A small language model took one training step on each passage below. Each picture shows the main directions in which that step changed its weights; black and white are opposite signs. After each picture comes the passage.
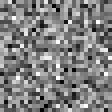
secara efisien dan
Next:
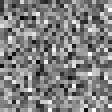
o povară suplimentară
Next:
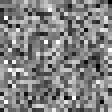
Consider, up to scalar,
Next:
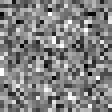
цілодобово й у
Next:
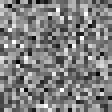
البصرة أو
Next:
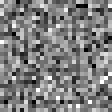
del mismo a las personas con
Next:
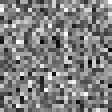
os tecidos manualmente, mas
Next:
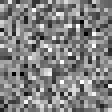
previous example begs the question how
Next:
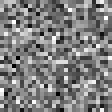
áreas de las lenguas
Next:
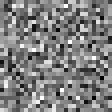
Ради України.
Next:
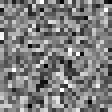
[online] 7 June.
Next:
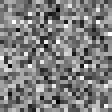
on an interval $[c,d)$. Suppose
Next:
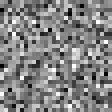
sobre el impacto de las
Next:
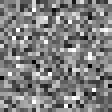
peningkatan efisiensi
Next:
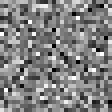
numerical solutions for equations (1) and
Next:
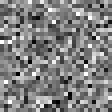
melakukan refleksi atas
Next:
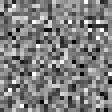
muzeylar va x.k.;
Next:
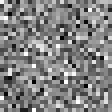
lequel Bézout était
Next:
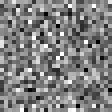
Since there is no cost associated with wind energy
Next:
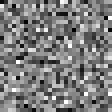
of equivariant extensions gives us
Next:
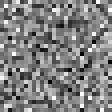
state of knowledge will be quantified by a
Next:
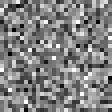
og'zaki ijodiga
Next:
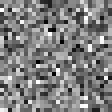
Again it follows that $m_N$
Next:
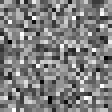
FEB RAS\\ E-mail:
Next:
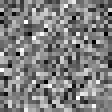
properties and as a consequence we derive
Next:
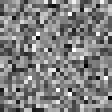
extension is determined up to isomorphism by the
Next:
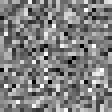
qiladi. Ushbu onlayn
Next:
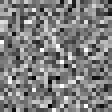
< \infty$. Given a differentiable
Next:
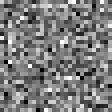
ее состояния; 2)
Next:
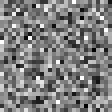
overcome uncertainties in control
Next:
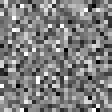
ózgeshe pauza menen
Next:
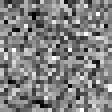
yo‘q Tavsifiy
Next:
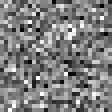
is purely imaginary. This
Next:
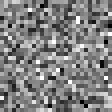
\dots \otimes x_k \in
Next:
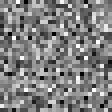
de manifestações civis e um
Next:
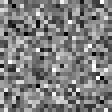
конкретний подієвий
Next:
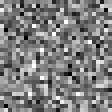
realizan las cooperativas están
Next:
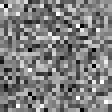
$2r$ and $\omega$ be a
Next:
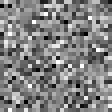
Bretagne and Universit\'e de
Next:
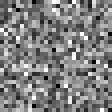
kóp bolǵan
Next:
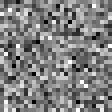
more than one right line through any of its
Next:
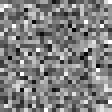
complexa e multifatorial, a
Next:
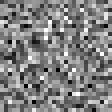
dijelaskan sebelumnya
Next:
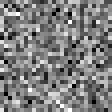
and dancing in the outer arena
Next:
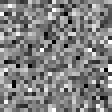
next set of simulations is carried
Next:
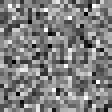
edilen bu bulgunun
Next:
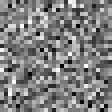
наблюдается повышение
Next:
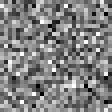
\s X. $$ Evidently $|f
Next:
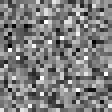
во всех развитых
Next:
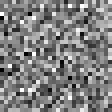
from the average level is confined in
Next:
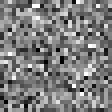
yang didukung potensi
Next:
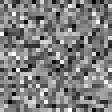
the mean and covariance obtained by the method
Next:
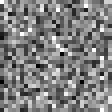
formação docente adequada é
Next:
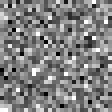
Enjeux du dessalement de
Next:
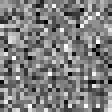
that $$\begin{array}{cl}
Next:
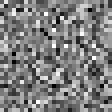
Biroq uning tilla
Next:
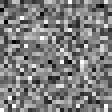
to $Q$. \end{proof} We
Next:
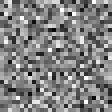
tadqiqot natijalari,
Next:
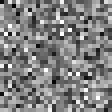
with non-symmetric nonlinearities
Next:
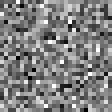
$X$ is also reflexive.
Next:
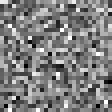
muloqotning ta’lim
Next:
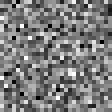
manifestações na sociedade
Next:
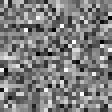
such that no $I_n$ contains both
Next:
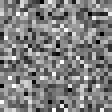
partitions of $N$ into an even
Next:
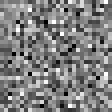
процесс толкования,
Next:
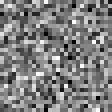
Let $K$ be a field extension of
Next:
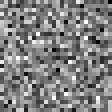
(e_n) < \infty$ for
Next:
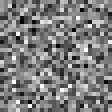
ouvintistas e seu
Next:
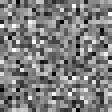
\rm\medskip\noindent {\bf Remark
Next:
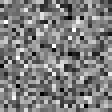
hermitian simple ideals, that
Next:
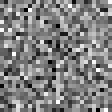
de invoer afkomstig van
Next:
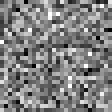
va bilishni keltirib
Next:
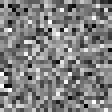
Produtividade do CNPq
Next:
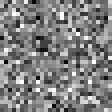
phobia is, and the
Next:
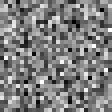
qismiga mansubligi tamoyili
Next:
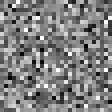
yo‘l, bir kamar”
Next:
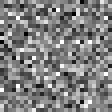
inferir asociadas a VPH
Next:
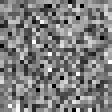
aprendizaje, lo que se
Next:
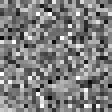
integer partitions of $p$, the expressions
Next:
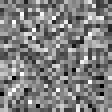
Discoveries and Lifelong
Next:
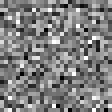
барочной музыке было
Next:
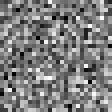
Revue Française de
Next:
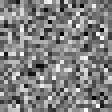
от мнения врача и
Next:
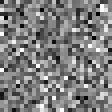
a closed formula (possibly in terms
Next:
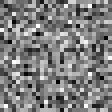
материал*. РФ пат.
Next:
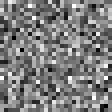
de agua en las cercanías
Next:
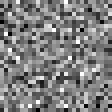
for every $f\in V$ we have
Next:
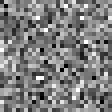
partir da integração entre gesto,
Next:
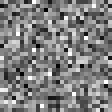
Malthusian parameter in great
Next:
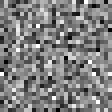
denotes the total number of votes.
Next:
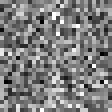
ara una solució en forma de
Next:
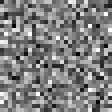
ham ana shunday universal,
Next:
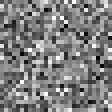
at most one $R$-decoration in
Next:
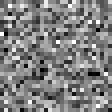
of the GFT tensor graphs.
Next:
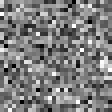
of a tubular neighborhood of the
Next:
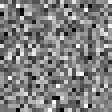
\tdens(g) =
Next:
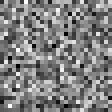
siglo XVIII con las
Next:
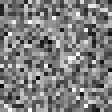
integer and let $P$ be a prime not
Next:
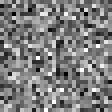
we will alter it by a certain
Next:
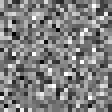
dastlabki badalning va
